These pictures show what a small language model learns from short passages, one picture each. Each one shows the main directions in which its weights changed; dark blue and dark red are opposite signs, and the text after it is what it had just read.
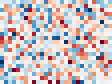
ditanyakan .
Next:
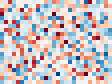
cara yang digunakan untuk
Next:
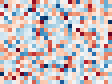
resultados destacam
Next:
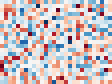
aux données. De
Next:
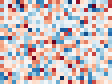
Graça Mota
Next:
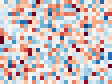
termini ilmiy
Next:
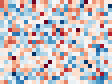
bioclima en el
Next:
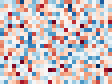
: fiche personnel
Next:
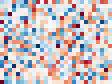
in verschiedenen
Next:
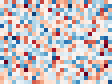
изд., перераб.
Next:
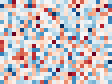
жене уже
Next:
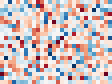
мактаба, в
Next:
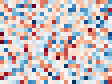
за національною
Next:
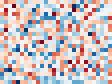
KEY WORDS
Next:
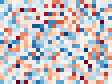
maíces andinos
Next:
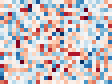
very fact of
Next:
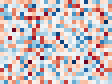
bosh miya katta
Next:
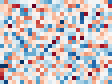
farqlarga ega
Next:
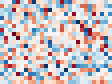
Одной из самых
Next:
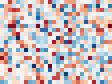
a vinculação do
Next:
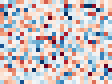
на платформе и
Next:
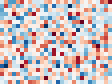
el objetivo del presente
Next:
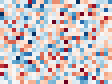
- учебным
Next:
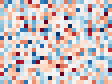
as a foreign song
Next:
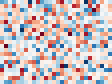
Guillermin E.
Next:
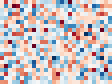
vida mais saudável
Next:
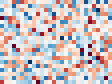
Qayumova, S.
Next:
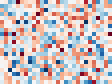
Le deuxième
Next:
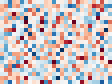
berish lozim.
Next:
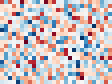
fundo da Figura 1
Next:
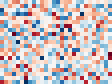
haja a participação
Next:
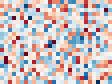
духовна по
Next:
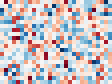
estando mi cuerpo
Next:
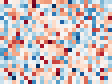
los asiáticos,
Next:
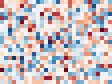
y en la agonía y
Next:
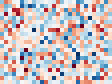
prirodu došli su
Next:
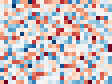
birlik tarkibida
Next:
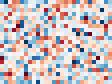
as pretty does
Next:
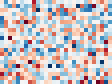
e apoiar a gerência
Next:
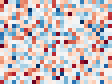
individ darajasini
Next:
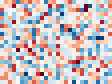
keltiramiz hamda
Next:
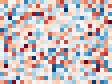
va tadbirlarni
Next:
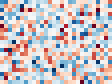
warga disebut
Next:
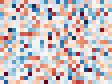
с примирением не
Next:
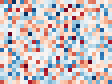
смъртност в
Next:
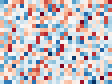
Barroso, os
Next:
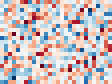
tem se mostrado uma
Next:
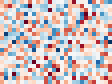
на большую
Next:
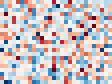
ее возможности
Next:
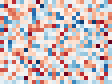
Grosso do Sul como
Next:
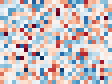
formă de analiză
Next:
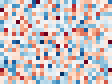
salud como su calidad
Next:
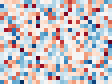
все більше
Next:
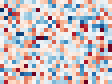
davlat chet tillari
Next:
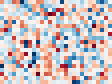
18). Esta es la
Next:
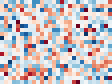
for foundry and
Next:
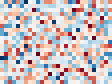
omillar orasida
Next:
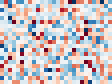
sobre la seguridad,
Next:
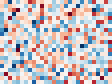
para plantear problemas
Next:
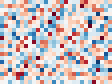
ozonizada ha
